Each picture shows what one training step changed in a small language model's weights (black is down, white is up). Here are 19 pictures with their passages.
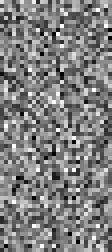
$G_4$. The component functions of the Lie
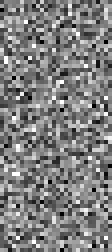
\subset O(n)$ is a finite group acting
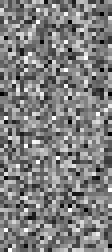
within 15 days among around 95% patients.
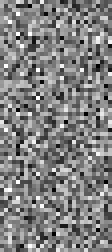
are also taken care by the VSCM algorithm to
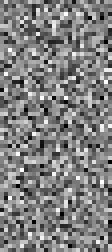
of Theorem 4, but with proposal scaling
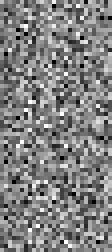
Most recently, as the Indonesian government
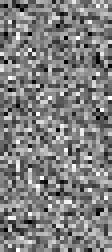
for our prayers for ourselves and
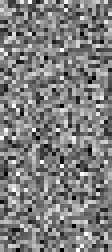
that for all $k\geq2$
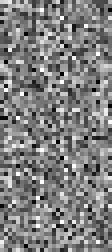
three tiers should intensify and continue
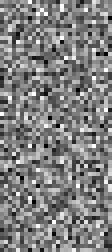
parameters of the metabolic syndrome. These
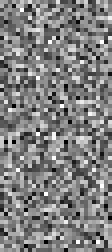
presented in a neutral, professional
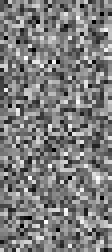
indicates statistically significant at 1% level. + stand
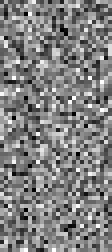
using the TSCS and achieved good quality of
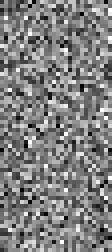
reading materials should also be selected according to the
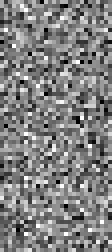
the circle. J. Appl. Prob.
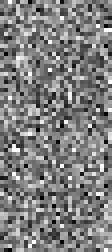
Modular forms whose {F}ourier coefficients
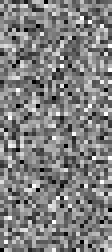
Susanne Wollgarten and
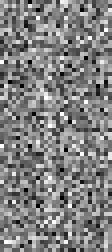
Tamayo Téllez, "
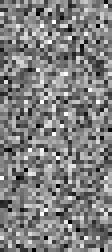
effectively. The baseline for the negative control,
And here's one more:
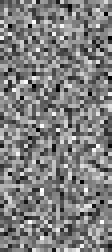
with parameters $(\xi,\gamma,F)$ is described by
